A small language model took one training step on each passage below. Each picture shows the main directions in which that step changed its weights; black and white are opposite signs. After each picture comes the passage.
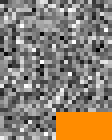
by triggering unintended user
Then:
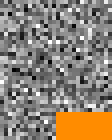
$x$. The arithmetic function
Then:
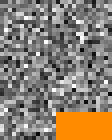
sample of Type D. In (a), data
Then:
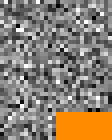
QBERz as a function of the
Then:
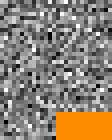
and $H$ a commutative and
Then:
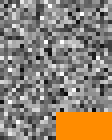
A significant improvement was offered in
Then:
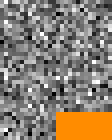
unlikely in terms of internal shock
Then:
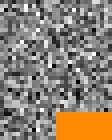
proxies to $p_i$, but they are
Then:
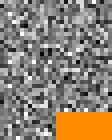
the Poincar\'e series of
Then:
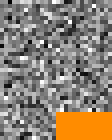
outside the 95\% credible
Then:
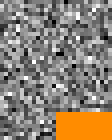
In the following lemma we give some properties of
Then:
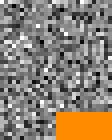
variant of the first commutative diagram
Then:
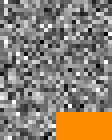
in Albania and Macedonia: The
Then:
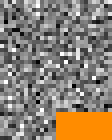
The occasion was to commemorate the
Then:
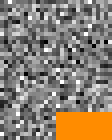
is designed using FEMM-2D
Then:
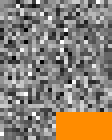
1$ where the distribution of exit locations is
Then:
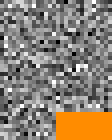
the candidates in our sample, with the
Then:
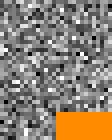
cause RFI [7]. As a result,
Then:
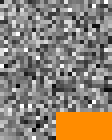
modify annihilation processes of
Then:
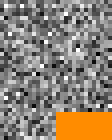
the term blending as a process of forming
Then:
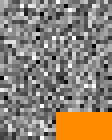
an inverse mass $1/m$, was introduced
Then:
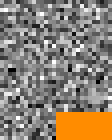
stored on ice. The sample size will be
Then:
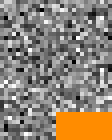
nausea. There were no apparent
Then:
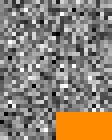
reliability and maintainability program is essential
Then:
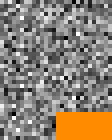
$\bar N N$ channel. It is clear that
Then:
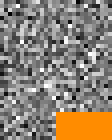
by operatorial means. In the following we
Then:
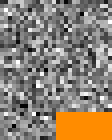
descriptive study* Covid-19
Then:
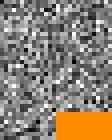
test is hung with bungee rope
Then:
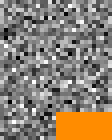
with full non-perturbative
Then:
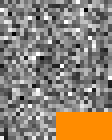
\citet{hughes2014a}. To
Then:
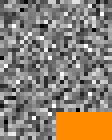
several interesting opportunities for
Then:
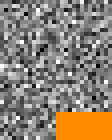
(b) random frames waveform for
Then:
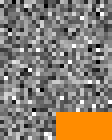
low, indicate a fairly high degree of
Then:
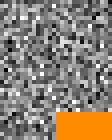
in the form of piecewise
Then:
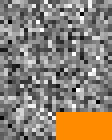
the percentage deviations of the data
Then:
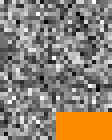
known to occur in response to a wide
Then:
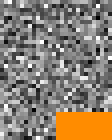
and (3) once enough data is
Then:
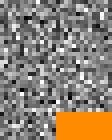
and evaluate a work of art. According
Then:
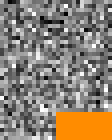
between the critical supercurrents of different
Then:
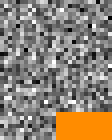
If $X$ is geometrically split
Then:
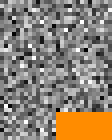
$3$ from top to bottom, and
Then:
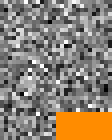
MinVar weighting in the first
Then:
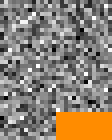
| cAMP-Dependent Protein
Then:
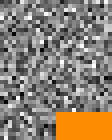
lead tungstate crystals.
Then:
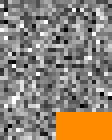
\hline \end{tabular}% \medskip
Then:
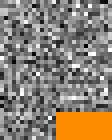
terms of surface measures as follows \[
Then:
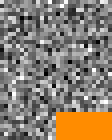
of Theorem \ref{main1} is obtained by
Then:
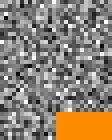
\(\C\) is the product of small dimensional
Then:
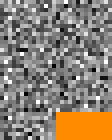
$E$, and (b) intrachain
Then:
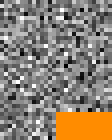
of the line in these objects. We
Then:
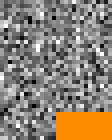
analyze the international relations, having most
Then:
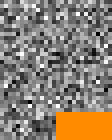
affecting the skin and
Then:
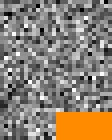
content and essence of leadership.
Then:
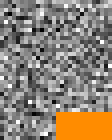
the camera can read data at a
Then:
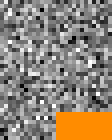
solvent doped with 1.5
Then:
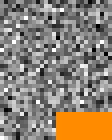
a flow of power over some period while demand is
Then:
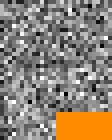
by $S$ the tree $\cup_{\beta
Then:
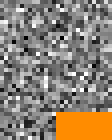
campaign, where online presences of
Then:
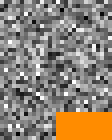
workforce—An integrative review.
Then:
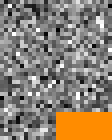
Srivastava, M.,
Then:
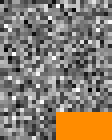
received comparatively less
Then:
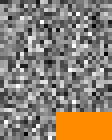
mobile service provider. This paper
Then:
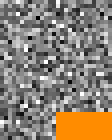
Completing assignment TERMS
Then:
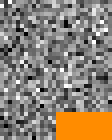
\end{proof} \begin{proof}[Proof
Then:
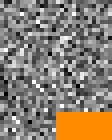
2. widok z boku
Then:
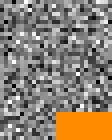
these two types of misspecification, we
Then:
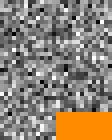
Optics, Palacký
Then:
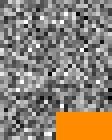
parallelogram. This is not
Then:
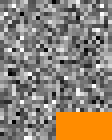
high accuracy. We have ever
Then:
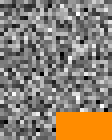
of the AMZI via the bias
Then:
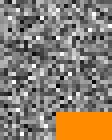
to explore new ones. A
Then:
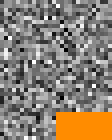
with AI agents before involving their
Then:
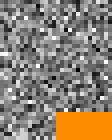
how to practice and teach it*
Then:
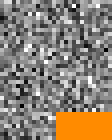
are as follow: $\bullet$,
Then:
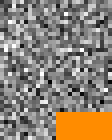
prosecution of sexual offenders is
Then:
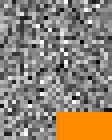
and (b) show the contour
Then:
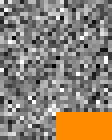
Basotho blanket designs,
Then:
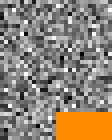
$f_n$. By a similar
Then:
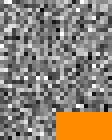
fields (Monograph 102).
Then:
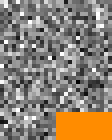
and \textsf{NaTT}.
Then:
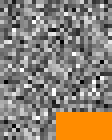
allow us to set up the entire problem of
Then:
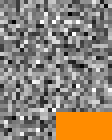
FAS multigrid method based on
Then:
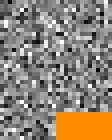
specific forms of continuous memory inscription
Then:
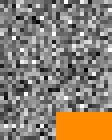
$\tau(G;x)$ have only real
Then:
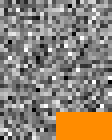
and openness to experience. It was found that
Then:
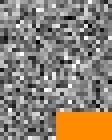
\;, \end{align} so the action
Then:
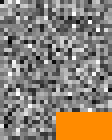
level and improve in their coping..
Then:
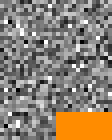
the domain of attraction of an
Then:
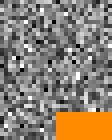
application of magnetic surveys and
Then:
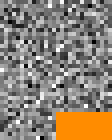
in B --> K pi %with four
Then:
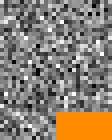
work professionals to improve and integrate
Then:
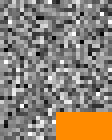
Domain analysis and framework-based
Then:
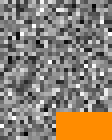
redshift sub-samples, since
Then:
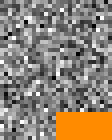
defined by $g \mapsto g [
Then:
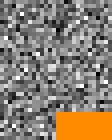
(UV). Variation of the action
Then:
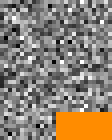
$e \cap K_e$ measured with
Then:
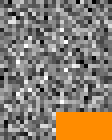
are virtualization support for
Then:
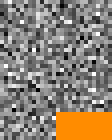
\begin{Rem} Once one
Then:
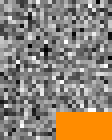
loss of generality we may assume that the
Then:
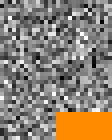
have led to rather accurate results. The
